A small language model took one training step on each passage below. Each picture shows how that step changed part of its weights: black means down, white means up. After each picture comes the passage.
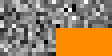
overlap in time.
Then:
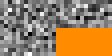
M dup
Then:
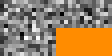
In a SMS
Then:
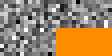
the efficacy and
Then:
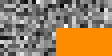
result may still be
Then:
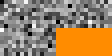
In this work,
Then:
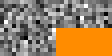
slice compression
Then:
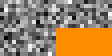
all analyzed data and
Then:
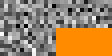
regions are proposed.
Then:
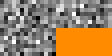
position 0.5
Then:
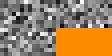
As $h$
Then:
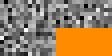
is possible with an
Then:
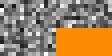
optimal training of ensemble
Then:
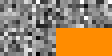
at the corresponding
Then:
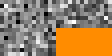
different conditions of its
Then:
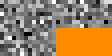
equivalently due to
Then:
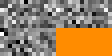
representative sample of individuals
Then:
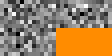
Combined with
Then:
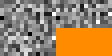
lower compared to the
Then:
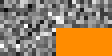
in sportive
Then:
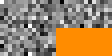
is quite uncertain,
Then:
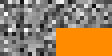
and $Z$
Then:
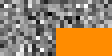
a larger group of
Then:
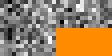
level matching condition should
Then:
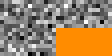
Significant variation
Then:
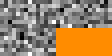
was added to the
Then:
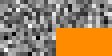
medicine to improve
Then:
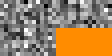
one purely scalar
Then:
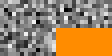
phase diagram.
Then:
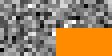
first run of
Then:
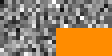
while trying to
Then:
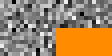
if cases that are
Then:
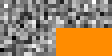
as a process in
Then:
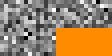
the material at the
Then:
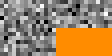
close connection to the
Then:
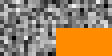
the Kasner
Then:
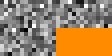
The author reviews
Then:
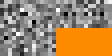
trends and approaches.
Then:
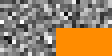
and thermionic
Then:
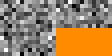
shear correction factor,
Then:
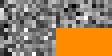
chain length. There
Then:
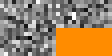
are ordered based
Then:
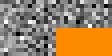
such as playing
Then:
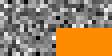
fact all the
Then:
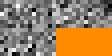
15 Bavaria
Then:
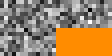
entrepreneurship as the
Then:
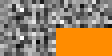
developed in this paper
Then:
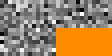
particles detected in the
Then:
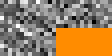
} \right)
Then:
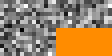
electronic band structure and
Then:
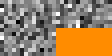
approximable classically
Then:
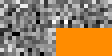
thermal polarisation in
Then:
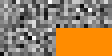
as described in
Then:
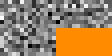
- composite floor
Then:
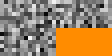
within the primary stellar
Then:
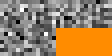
distributed with mean
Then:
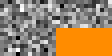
which consists of
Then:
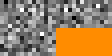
is being developed under
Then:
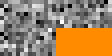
formalism to real
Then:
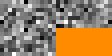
(\psi \pm
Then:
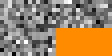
of the collected data
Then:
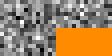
increased susceptibility
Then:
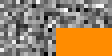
and rejecting
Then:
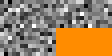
This can be easily
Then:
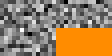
take any of the
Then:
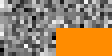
is working presently
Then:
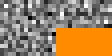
a region of extended
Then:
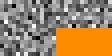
to change the system
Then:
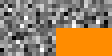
waves between age 35
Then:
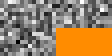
data points show the
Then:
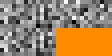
with the broader
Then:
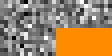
process. After
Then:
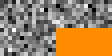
may also be
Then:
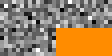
a setting where I
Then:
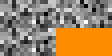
according to the
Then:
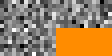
% purity,
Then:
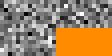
These systems require
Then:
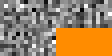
urban population as compared
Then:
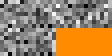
simulations with detailed line
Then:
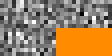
had suggested. In
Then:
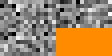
particles to translate
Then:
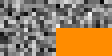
Journal of Computer
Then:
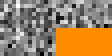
7, respectively.
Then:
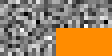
it is easy to
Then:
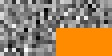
that the pH
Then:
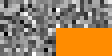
common across members are
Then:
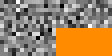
plates have more
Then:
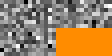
one where his experience
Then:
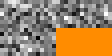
frequency dependence of the
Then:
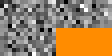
desired state, then
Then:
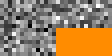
Schottky band
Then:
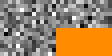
performing their own
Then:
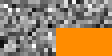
below the current detection
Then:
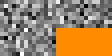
underlying, unrelated
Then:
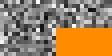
and decrease the
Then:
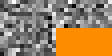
Correlation of
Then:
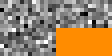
our \name{}
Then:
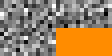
2 of the discussion
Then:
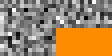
in tertiary
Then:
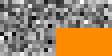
Sensitivity Of
